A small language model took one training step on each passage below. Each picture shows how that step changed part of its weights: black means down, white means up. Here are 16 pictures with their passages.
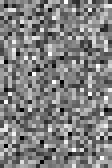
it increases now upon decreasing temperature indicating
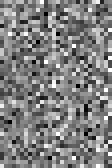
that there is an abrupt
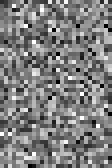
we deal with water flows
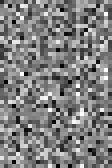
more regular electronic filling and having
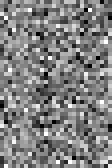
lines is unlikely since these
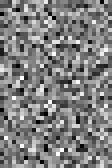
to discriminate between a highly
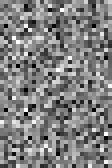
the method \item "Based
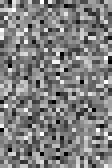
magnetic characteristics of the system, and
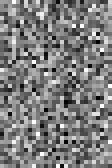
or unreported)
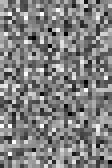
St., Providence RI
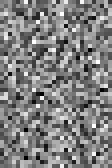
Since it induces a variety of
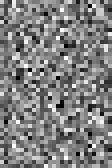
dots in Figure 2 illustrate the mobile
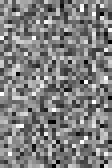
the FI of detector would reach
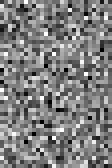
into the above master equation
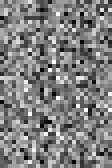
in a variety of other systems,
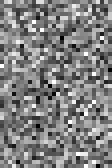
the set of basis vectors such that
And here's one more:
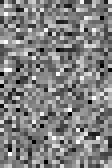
two first-order operators and the
